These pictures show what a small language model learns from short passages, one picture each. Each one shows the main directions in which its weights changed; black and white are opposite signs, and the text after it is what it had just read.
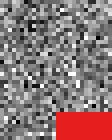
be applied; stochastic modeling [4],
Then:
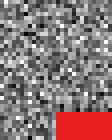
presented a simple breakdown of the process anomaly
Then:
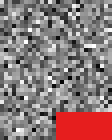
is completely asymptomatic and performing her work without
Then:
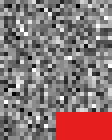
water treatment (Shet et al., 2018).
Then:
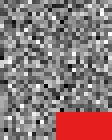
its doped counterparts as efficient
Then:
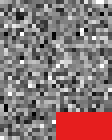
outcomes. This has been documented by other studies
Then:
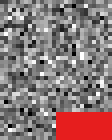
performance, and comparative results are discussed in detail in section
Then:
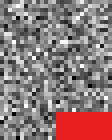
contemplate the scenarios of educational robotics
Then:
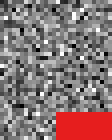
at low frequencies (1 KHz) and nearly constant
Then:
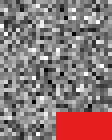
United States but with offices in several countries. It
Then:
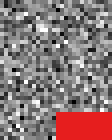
carried out in collaboration between all authors. Authors
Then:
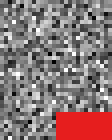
metals bio-geochemical cycle between *A.
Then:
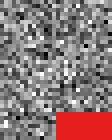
organization skills in Matina District in Davao
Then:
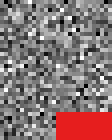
which were marked and conserved with 2 ml
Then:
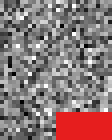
correlations, which can show up particularly in short time
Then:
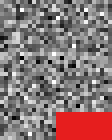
classical linear equalization [1], [9],
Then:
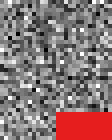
such as relapse, chronicity, and
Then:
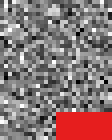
of the roaring twenties. The film
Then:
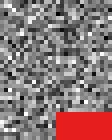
at 200 m was performed with two different catenary
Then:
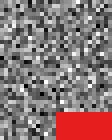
Participating States. European Partnership
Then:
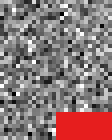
code glosses, illocutionary
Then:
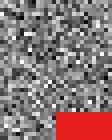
Dr. Kaushal Kapadia²
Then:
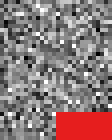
project titled "*Institutional Annual
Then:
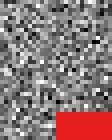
or four closest OMR outputs and discarding the
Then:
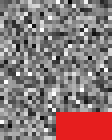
movement of the migrants from other regions to certain parts of
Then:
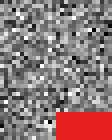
feature of the country's democratic experience since
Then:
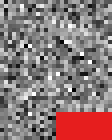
lifestyle, creative capacity, practical skills and
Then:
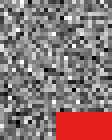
the teacher... Right now ... Is it
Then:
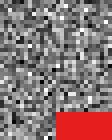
the randomly shifted version of data set, the search
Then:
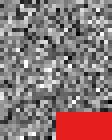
times a power of 2. In this paper, we
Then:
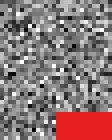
workshops and focus group sessions, we have
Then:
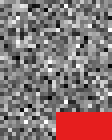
15 cm) filled with clay soil on
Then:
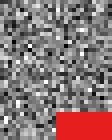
hazards, risk assessment, hira
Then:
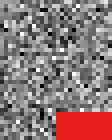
middle and low-income earners.
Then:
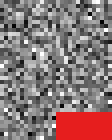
use an innovation is. The more complicated an innovation
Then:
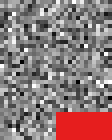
about the Tactile Carina Nebula Project
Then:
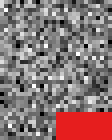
in Fig. 1. Fig. 1 The
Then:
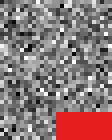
longer limited to adversaries but is also emerging among
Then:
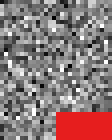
reduce unnecessary axillary
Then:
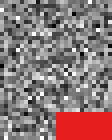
machine learning technique, named MapReduce
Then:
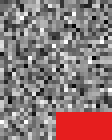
effects have now been monitored until the end of the
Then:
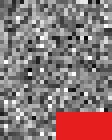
surface wave generation for submerged NACA
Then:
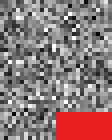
high importance of the upstream slope and its stability against
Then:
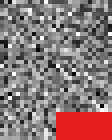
to relocate the crew to the eastern
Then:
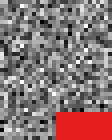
potential and N₂O decomposition Assuming that
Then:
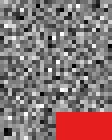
positive effect, with employees perceiving higher organizational support
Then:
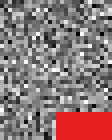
a territory, individuals and the spatial relationships they sustain
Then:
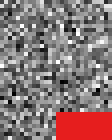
and the degree of non-nearness and
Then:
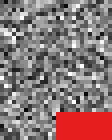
been child; however, such ethical standards are not always
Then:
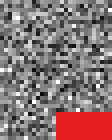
banks and availability of street roads)
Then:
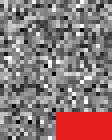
model, and 16 responses were sampled to calculate the
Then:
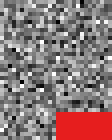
Instagram, Facebook, and then
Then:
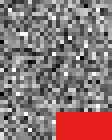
the stego message is embedded, transmitted and
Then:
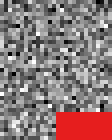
of this research. Finally, these results were provide the
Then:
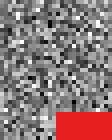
exhibits a markedly larger crystallite size of
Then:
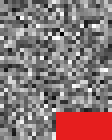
6-9/15) Confusion Gross
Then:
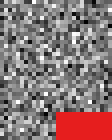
to quantum measurement theory for inspiration.
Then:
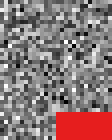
/ objectives Community engagement team established Document describing training
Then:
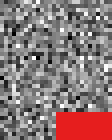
massage in increasing children's appetite to increase
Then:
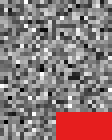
and Task 9.3. Capacity building
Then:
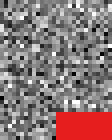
reported to enhance supply chain performance by increasing operational
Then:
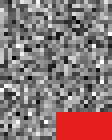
Identity of yeast strain by sequence of
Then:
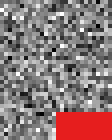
millet. Starch was extracted from its seeds
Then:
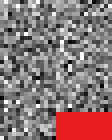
x x x x x Protected Area x x
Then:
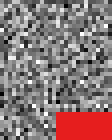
each frame, where a series of image moments
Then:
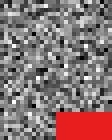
selected texts, see O'Neill &
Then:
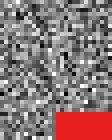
across different disciplines, ranging from finance to the
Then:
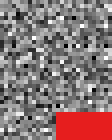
into prevention – to follow the disease example, these tools
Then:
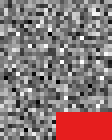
This implies that there exists a significant correlation between sex and
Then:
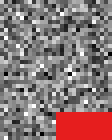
to simply translating foreign terms, but are adapting
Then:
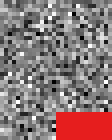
Insulated by an outer glass sheath, to
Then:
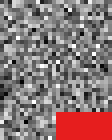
the standards and protocols for implementing blockchain-based
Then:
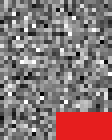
content creators, trainers and other users from the
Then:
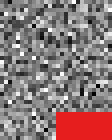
investigate the effect of a short-term combined exercise intervention
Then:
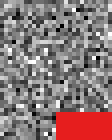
if possible because they have more resources available such as time
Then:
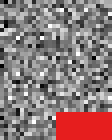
most desirable response. The total possible score
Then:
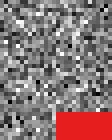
Spotify hosting over 80 million
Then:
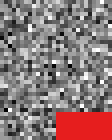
heating that could lead to a reduction or oxidation of the
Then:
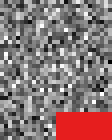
using the following way: The communication overhead counts
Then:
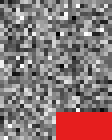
particular) and their ability to distribute in biological
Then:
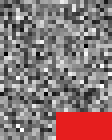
during quarantine time by taking special measures to protect
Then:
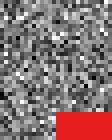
correlations between adjacent time steps and is derived
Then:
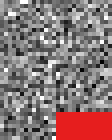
photodiode current I_{PD} as
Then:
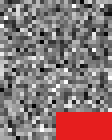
will allow us to calculate the electricity generation of the
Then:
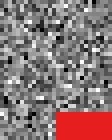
This has broad implications for applications such as robot
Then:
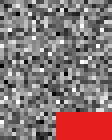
Hartono and Nizar [12]
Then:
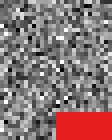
they offer a good compromise between numerical effort and
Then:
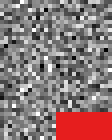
MISAN**PREVALENCE AND
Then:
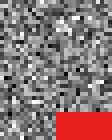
Z. Mostafa and T. M.
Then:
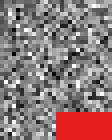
slopes (global slope index =
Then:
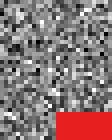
causes a slight difference in the duty cycles between
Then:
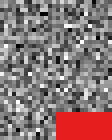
results for a set of 30 messages (3 authors)
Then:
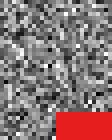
groups). Data were collected using electromyography
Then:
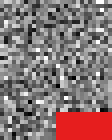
cost for data migration. To overcome these limitations, data
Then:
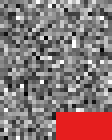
the analysis of the data indicated that homophone
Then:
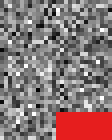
The quantity of women in this field is increasing gradually
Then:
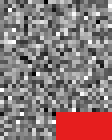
and fundamentals of medical terminology taught
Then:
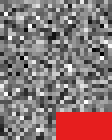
attraction of its molecules, and theories of
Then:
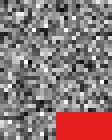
development. In the present study, IND administration caused
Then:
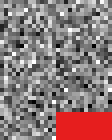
deal with conspiracy to do an act in
